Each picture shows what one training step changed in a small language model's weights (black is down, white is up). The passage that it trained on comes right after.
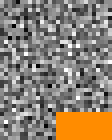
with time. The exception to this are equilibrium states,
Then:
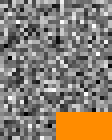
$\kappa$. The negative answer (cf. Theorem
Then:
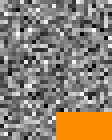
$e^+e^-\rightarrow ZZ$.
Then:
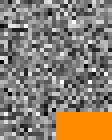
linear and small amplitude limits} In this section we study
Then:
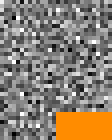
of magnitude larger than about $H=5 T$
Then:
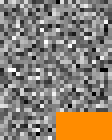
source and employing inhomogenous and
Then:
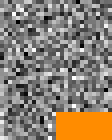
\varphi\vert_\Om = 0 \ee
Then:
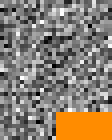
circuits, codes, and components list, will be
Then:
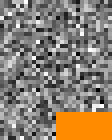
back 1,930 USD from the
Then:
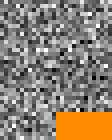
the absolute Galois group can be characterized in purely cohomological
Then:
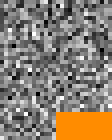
unique solution $\Phi(t,x,y)$
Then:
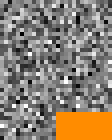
used in NPT as a weight conversion function. On
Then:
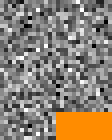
matching we discussed earlier. \item Permutations of
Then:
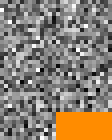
to inadequate accounting of the variation of the
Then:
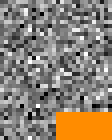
we may endow the tangent-bundle to
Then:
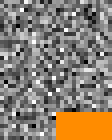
$$ \\ \noindent {\bf Second integral}:
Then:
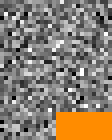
a flag manifold and a compact manifold which is
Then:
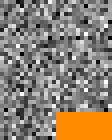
date they order and the date they
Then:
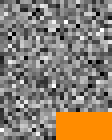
that this bracket satisfies the graded Jacobi identity:
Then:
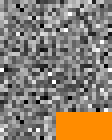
the velocities $U$, $V$ and
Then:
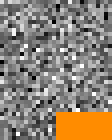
(A3) holds, and that there exists
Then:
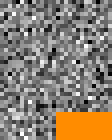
a preparation of the 26 CGPM
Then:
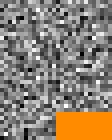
bands in the diagram. Moreover, we assume the bands
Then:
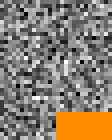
$i_\mA$ extends to the multiplier
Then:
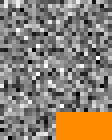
representation of the group $G_i$, and
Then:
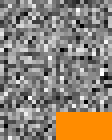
nonnegative integers) of these tensor products with the
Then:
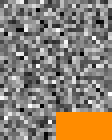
the fallback accretion disk model has been proposed
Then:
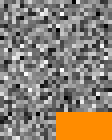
result in a ring. The following example shows that this
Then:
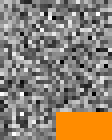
The harmonic map has to be periodic in $x$
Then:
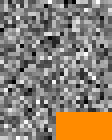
9 citizen science project. These objects have
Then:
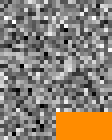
connection $\nabla$ in $\hat E$ being considered
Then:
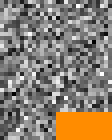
0 s and 5 min annealing, while
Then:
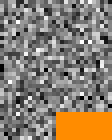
\leq i \leq d$. Hence the formula
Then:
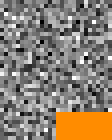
quality predictor with a two-step training strategy.
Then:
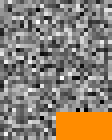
for ISSIS: T-170
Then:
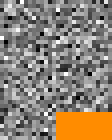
,fill opacity=0.15 ]
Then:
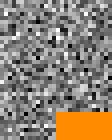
(\ref{newton}) is convergent, and
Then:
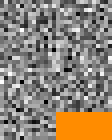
the transition probabilities. However, from their analysis we can
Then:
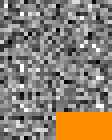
$\tau$ via the exchange of such a
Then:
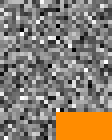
r-processes, an intermediate neutron-capture
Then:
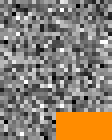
We identify each of the selected features with a
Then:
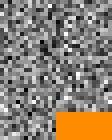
a 4 class segmentation: background, whole
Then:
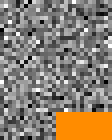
goals, the PCB was integrated with an
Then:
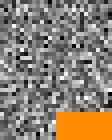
appropriate auxiliary functions. Here, we describe the
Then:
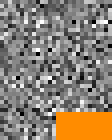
from the one in the Euclidean region. 8.~~
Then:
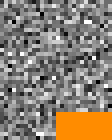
in strength by about $6\%$. This is to
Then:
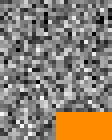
a full subcategory of finitely presented left $\cc
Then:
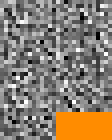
by solving the following unconstrained nonlinear optimization problem \beq
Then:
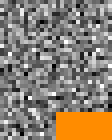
space the use of the coordinate transformations allows us to reduce
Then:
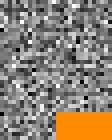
affine projections of cubes. They play an important role
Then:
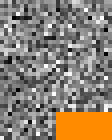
with system size, while its value is independent on
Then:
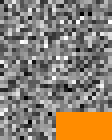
solve phase, e.g. within stationary iterative
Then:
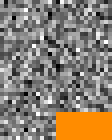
t = \Delta t_M$. On the
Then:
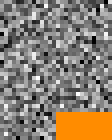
$\psi_1 \wedge \neg
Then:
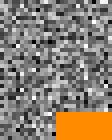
gnulinewidth setlinewidth } def
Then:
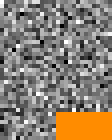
in more detail. The electric field is calculated from the
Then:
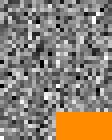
\begin{equation*} \left\langle
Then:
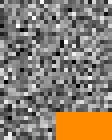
been removed. Extra intensity is evident in the
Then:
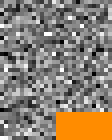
accretion luminosities, the disk may be
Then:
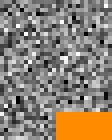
$f$ and $\beta_\sigma(v)$
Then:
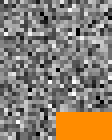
a potentially high-dimensional, nonlinear mapping
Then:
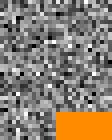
Laws in Cellular Automata}
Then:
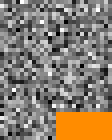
$HC(D) \subseteq H.$ If
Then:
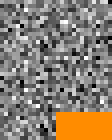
akin to a coaxial cable
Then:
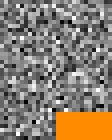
the trajectories of the geodesic flow of the metric $\bar
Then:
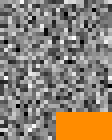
strategy proposed by Trujillo Bueno
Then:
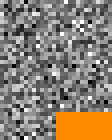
of their articles, as provided by the
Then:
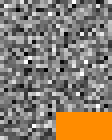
$11$ of \cite{DT} for
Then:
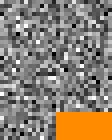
can write \begin{equation}\label{(1)}
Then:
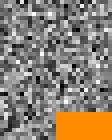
$R$ is essentially affine with $\GKdim
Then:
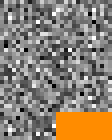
red in Figure 3(a) and shown in Figure
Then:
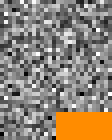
graph of every $n$-element point set
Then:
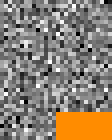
In this paper we describe the asymptotic behavior of rigid spin
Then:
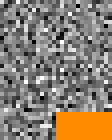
which case the process does not result in a state outside
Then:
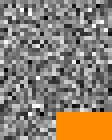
the RF Switch and the
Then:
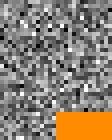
properties and phase diagram of two-dimensional Yukawa
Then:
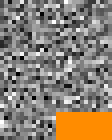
flat} in $\XX$. Notice that a flat defined
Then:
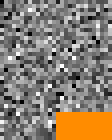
spacetime in equilibrium with a bath at temperature
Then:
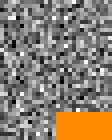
place to place across the front. For this,
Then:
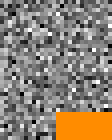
where $S$ contains the upper facets of the
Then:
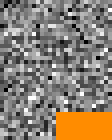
of Commutative ring, J.Algebra
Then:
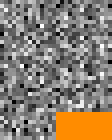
2\pi|<\epsilon$ for arbitrary
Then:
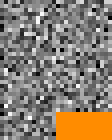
\end{equation} Obviously that%
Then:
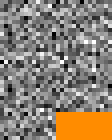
depend on the electrostatic repulsions of
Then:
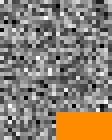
papers are currently known that consider this form. In
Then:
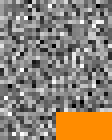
from the early morning at upper levels
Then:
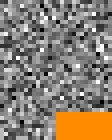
to a curve $C$ over a finite field
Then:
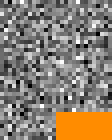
we use only edges incident to vertices in
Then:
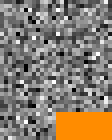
for the drift theorems for first hitting
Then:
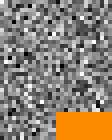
\cite[Chapter 7]{Folland}.
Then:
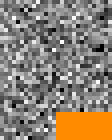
dielectric cylinder of a finite length
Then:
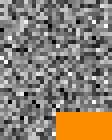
guarantees often matter more than marginal improvements in
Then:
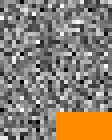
to ensure that nanoparticle beam intensity has not
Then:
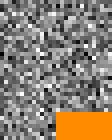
module $W_1 \otimes \cdots \otimes
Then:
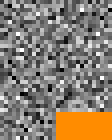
is contained in $\mathbb{R}^n_+$ due
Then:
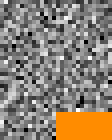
a symmetric Leibniz $\mathbb{K}$-algebra and
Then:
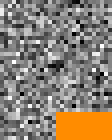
of decompositions of a general tensor. Since this approach
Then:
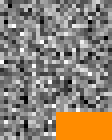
Its so called Iwasawa algebra $$
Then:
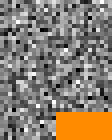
\YT\ (bottom) relations. The clusters
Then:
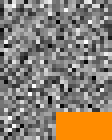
state (gapful). For simplicity, first we consider
